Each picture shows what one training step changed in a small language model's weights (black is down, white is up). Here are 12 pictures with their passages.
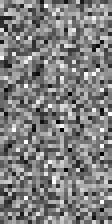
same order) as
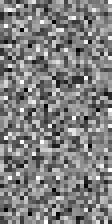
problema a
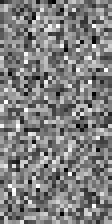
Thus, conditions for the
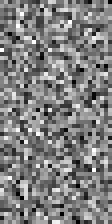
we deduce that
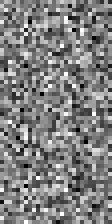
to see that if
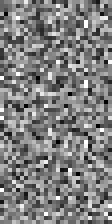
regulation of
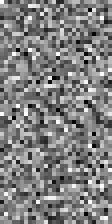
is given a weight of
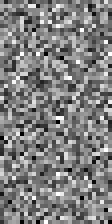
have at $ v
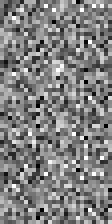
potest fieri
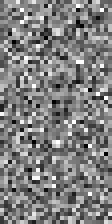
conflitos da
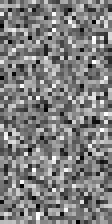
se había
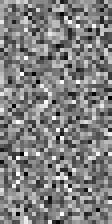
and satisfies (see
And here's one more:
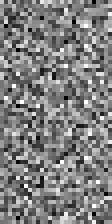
the overall solution using
